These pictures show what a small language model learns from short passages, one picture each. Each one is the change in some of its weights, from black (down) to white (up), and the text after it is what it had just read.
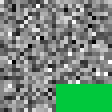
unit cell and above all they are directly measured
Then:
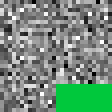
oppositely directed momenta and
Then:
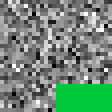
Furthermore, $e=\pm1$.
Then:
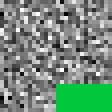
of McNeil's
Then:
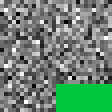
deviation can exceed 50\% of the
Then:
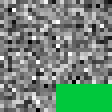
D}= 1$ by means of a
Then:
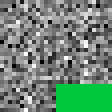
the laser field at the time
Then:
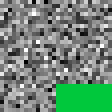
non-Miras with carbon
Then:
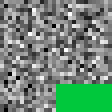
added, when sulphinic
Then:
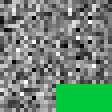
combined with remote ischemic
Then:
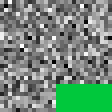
well. In other words, we have
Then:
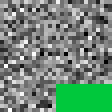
which has attracted much attention due
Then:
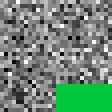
no standard for how to characterize the
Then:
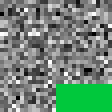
a range of motivations for adoption among
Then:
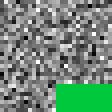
source of truth for geometries and as
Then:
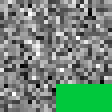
defect at $y=0$. The
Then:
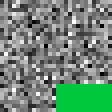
(Letourneau et al.,
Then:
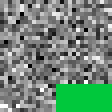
They refer to the collective right of
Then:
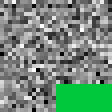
and $x_2$ belong to
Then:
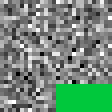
possible, we define the non-dimensional parameter
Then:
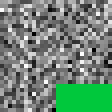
of the language used by the media
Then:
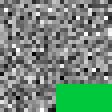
charge and geometry of the charge distribution.
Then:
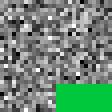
unique b axis. As the
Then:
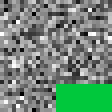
both on the production conditions of the product and
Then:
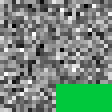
brane is identical to that of
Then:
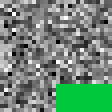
evaluated for static as well as for
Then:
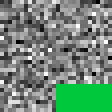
the performance of these seizures detection
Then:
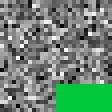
organic carbon to soil will not
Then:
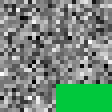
and $y$ in the different parts
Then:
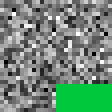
sequence s to path starting from the
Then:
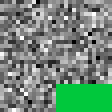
algebra $\mathcal{A}$ is
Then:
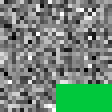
a phenomenon they referred to as
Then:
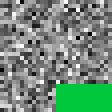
maintaining and replacing nodes is difficult
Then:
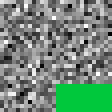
a structure, it is necessary to
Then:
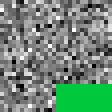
on the notion of point in order to
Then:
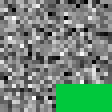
actinid concentration deep in the planet
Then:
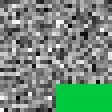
back to the early 1800s, consistent
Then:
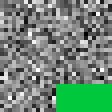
the phylogenetic tree.
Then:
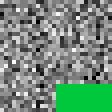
life consists of peace or social
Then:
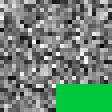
scenarios in which new physics is
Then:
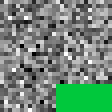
can be considered the cause, and the
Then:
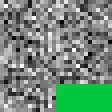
during the development and maturation of
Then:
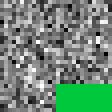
effort to treat curvature as
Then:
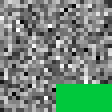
The tender and mature
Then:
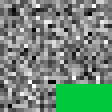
i.e., before the first interaction
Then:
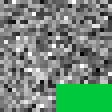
$\gamma$--ray luminosities,
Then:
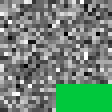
1) and focuses on the learning framework
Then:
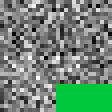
friction by watching the
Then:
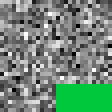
So, he knows how to handle
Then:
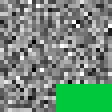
PAD effectiveness ratio describes
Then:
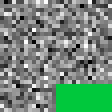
light enough). The cross section is
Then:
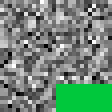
and to evolve libraries to
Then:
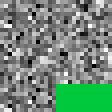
down a stream or river per
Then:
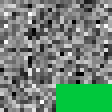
the most relevant for Portugal:
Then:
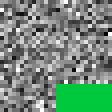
parameters were measured. Serum total
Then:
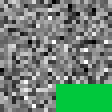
emission has a negligible effect in
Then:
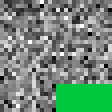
rewrite the partition function
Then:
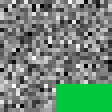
right closed helicoid, known in
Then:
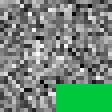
This value of $r_0$ is
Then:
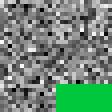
- - - Manual scene
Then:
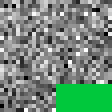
moderating variable $z$. The variable
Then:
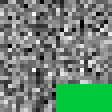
deposits, against amyloid
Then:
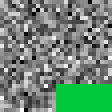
factor in learning the required material.”
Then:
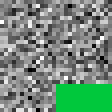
and AIePS development, with
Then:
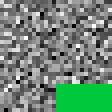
USA} \affiliation{Department of
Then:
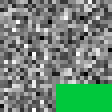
v,\mathbf H)&=\mathbf
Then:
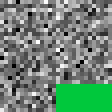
levels. However, age has an
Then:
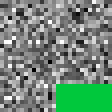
a ground control station). Figures 3
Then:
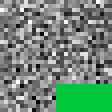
favorable oncological control and
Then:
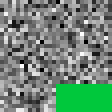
Coimbatore, India.
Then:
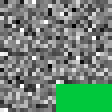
Phys. Lett. {\bf
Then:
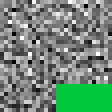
Within the conducting layers the dynamics of
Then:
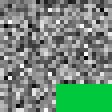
chromium, copper,
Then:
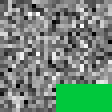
estimate the bubble velocity $c$
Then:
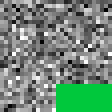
meets the conditions for the Halting
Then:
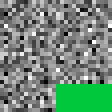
in banks, recommendations
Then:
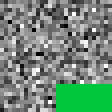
the deconfined phase.}
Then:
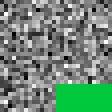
a normalization condition on vector $x$
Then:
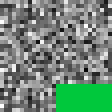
EOSC-related developments.
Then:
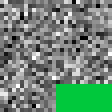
in 2020. This is excess
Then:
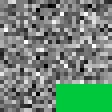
$m_0$ in the
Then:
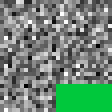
to call Macbeth a
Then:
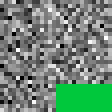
Alanine substitutions in
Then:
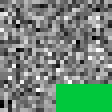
The resulting equations of motion are given by
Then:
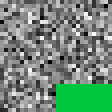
various combinations of longitudinal
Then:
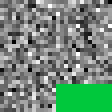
learning process, providing rapid and
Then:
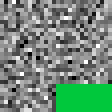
need for transfusions after
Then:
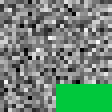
ABSTRACT. This study
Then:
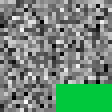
that SMIA significantly outperforms
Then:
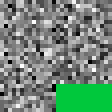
charged nuclei (roughly
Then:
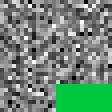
encoded in a language by
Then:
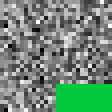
accessibility at the library is every
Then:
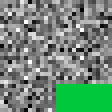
between biomedical researchers and patients
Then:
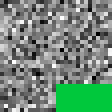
in relation to the demands and
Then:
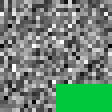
Custom Computing Machines},
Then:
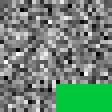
addition, the gallbladder has
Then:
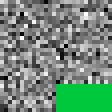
which could be significantly different from those of
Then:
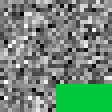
the momentum $k$ in general,
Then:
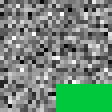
the proposed system are symmetric, others
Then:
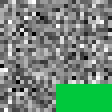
The methods are described in texts such
